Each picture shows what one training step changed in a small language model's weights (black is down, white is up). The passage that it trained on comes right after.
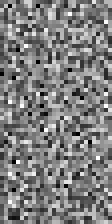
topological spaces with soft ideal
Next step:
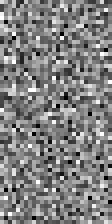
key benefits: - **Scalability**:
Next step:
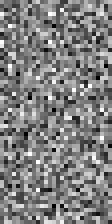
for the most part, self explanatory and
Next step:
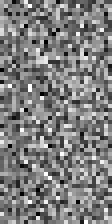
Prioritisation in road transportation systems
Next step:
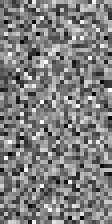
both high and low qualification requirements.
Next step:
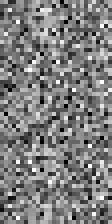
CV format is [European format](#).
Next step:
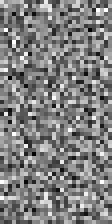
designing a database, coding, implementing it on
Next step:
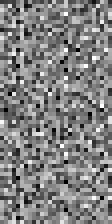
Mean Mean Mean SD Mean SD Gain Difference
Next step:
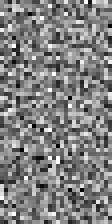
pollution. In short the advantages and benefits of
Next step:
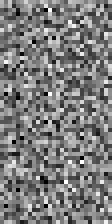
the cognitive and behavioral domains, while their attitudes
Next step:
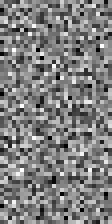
system. Software reengineering is a leading system
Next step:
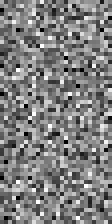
characteristic feature of the methodology presented is that testing is
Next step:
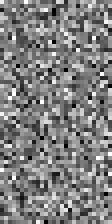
PID Tuning by Genetic
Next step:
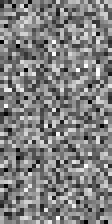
Third, most of the government sector foreign debt
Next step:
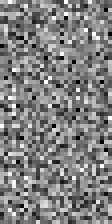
Research and Modern Education, Volume 6,
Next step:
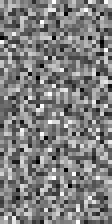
IDO1 selective inhibitor(s)
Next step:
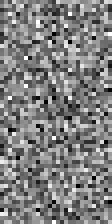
higher offloading levels will result in lower client
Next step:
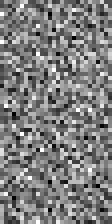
OSHA, and FDA. In
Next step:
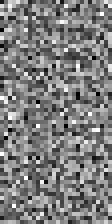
the glycemic status revealed 15
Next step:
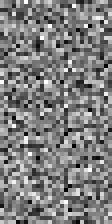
framework, but also how it would have to be
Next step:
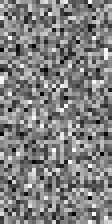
et al., "Scalable filterless
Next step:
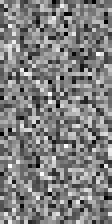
material. A unit of Measurement. one
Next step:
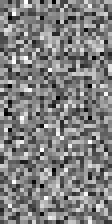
distinguish, it's in an atmosphere in which
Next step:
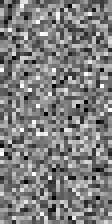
indicators that were adopted in evaluating the extent of the
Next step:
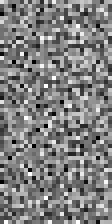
Obesity was not prevalent in the study
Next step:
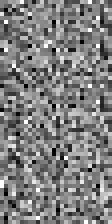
the 1850s as the catalyst for addressing issues
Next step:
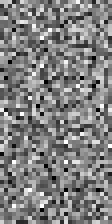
to produce good quality products and services at a
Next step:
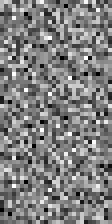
domestic garlic demands over the past
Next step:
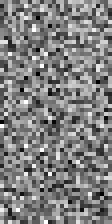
study of the dataset, the experimental description, and
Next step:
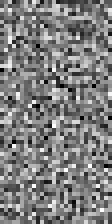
family history, basic clinical features, common
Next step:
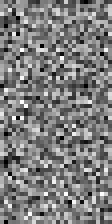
addition, we extend this method to solve
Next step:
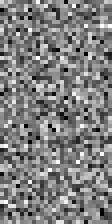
of EU non-discrimination
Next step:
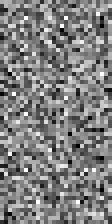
scheduling problem. The present work is an
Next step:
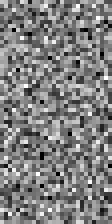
a wide audience. In addition to his
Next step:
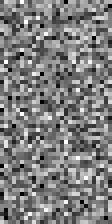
and land cover challenges such a change entails.
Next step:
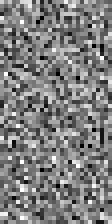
In contrast, in ileum and
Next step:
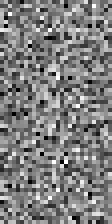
of closely-spaced buildings with heights typically
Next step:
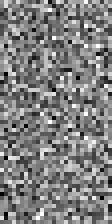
Comprehension in Secondary Schools in
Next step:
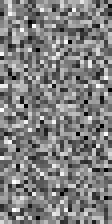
significantly altered, a few microbial taxa
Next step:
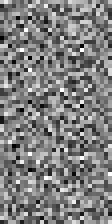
and productive graduates and does not require
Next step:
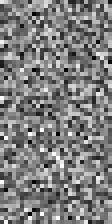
the academic assessment for pre-test and
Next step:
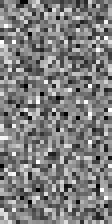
given to pure electric vehicles, while a 25%
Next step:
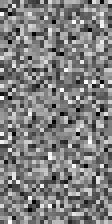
the selection of the TNs that made up
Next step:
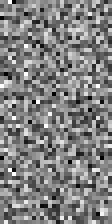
most of the patients' drugs of the control group
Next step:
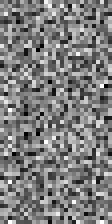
factor. The number of nodes that a
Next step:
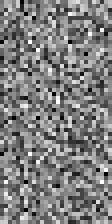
acids and antioxidants in the treatment of inflammatory
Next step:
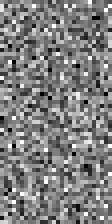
$T \neq S$ will give no
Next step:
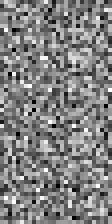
children below the age of Five years,
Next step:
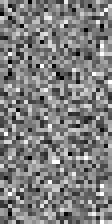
before making a decision. For instance, while
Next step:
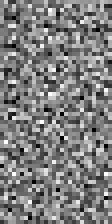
the impact strength. The decrease in impact strength might
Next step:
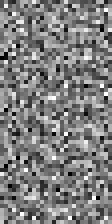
tool they wish to use. Additionally, it
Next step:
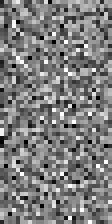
which indicates high engagement level; while female respondents
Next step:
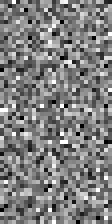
used by many governments/countries around
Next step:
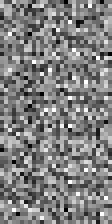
November 2021 South Africa Botswana 23
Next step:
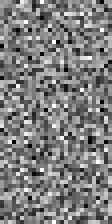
which also contribute to their different contrast. The
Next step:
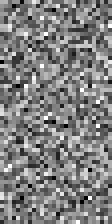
or publication of this research. All procedures and
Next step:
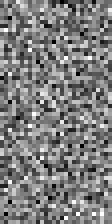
units, digital evidence handling competences, and
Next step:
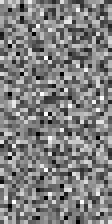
was not (e.g. Lake
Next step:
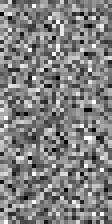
silica-marble dust concrete.
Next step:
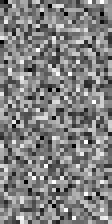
R. Moroni, A.
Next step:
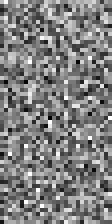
equitable delivery of health care in a
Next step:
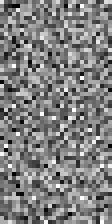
object tracking and location identification. Furthermore,
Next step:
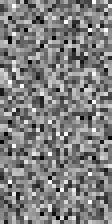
will those restricted to deeper water.
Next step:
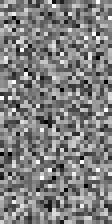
rewards and motivation [27]. Another important factor
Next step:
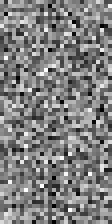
deviations of the responses are shown in the table.
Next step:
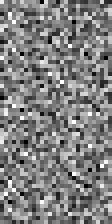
platform. Business email address * First Name
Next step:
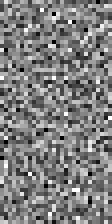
has been obtained from five wastewater treatment wetlands
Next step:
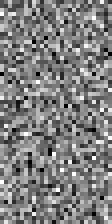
these materials [4–7]. Steel and
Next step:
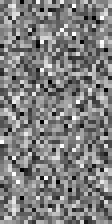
Medicine Head of The Laboratory of
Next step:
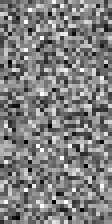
IAS traffic fractions can be logically separated
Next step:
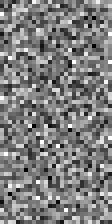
to socio-economic development of Nigeria are Prof.
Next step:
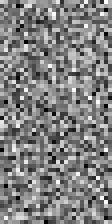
glaciers, the natural geographical processes
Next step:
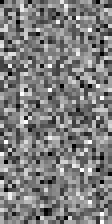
(20). Meanwhile, the proportion of
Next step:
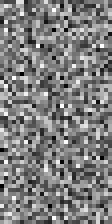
The term 'culture' has been defined in
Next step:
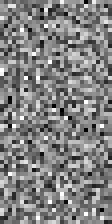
can conclude, that for the lower number of
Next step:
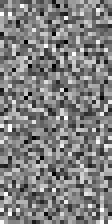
programs. - (2) The company
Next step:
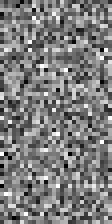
pH. In-vitro drug release studies were
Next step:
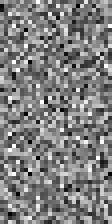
is Expected up to 500 metre depth,
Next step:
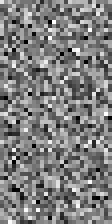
an increase of suicide rates during the
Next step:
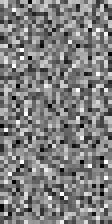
a complex problem and may take a very long
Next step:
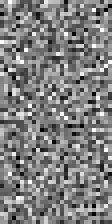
critical information and communicate with each other during
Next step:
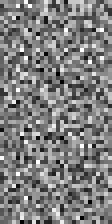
world in general and science in particular.
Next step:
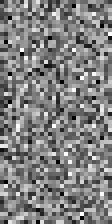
and task *In-depth analysis of
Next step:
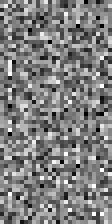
prognosis Xu et al.
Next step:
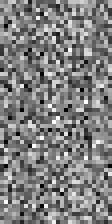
higher education service provider.* The ministry of
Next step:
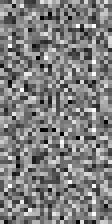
et al., 2018b). Integrating
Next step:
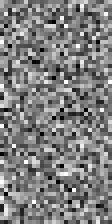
were unsure how best they might be able
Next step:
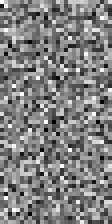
AI, sparking the debate between
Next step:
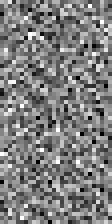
process. In particular, the in vitro propagation seems
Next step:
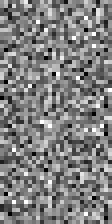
the most stable in maintaining indoor temperature throughout heating
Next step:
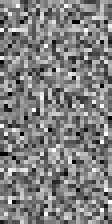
with overall Socioemotional Needs
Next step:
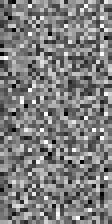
on the assumed risk in the comparison group and the
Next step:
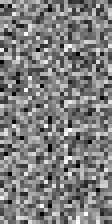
with participants, but are available from the corresponding author
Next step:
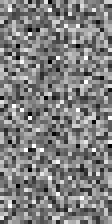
occupational exposures are significantly higher than
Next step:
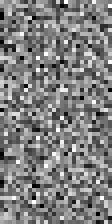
Maradi region: Case of departments of
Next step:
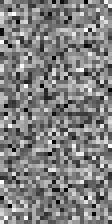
[9]. Briefly, dogs were
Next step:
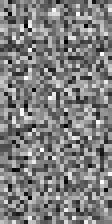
the adversities, we will describe below only
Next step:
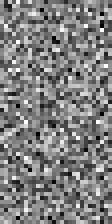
most used (50% of responses) was a
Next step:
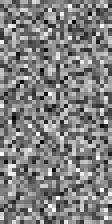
to support transparency, reproducibility, and
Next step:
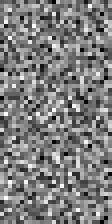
in the integumentary system are Figure
